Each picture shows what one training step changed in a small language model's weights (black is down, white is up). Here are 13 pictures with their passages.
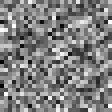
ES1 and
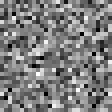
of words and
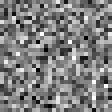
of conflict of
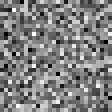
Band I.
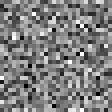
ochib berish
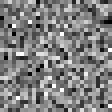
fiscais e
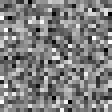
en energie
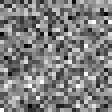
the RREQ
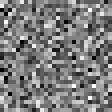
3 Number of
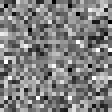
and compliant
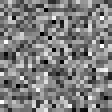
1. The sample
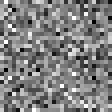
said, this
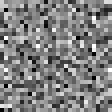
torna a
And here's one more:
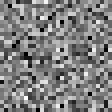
elevilor din
